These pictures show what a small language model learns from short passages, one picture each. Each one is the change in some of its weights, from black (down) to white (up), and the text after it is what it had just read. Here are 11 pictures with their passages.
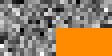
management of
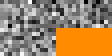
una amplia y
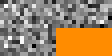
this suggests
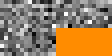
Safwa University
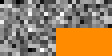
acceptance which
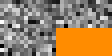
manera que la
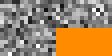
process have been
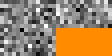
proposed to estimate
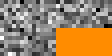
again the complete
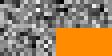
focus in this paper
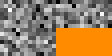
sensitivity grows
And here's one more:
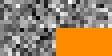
d \sigma
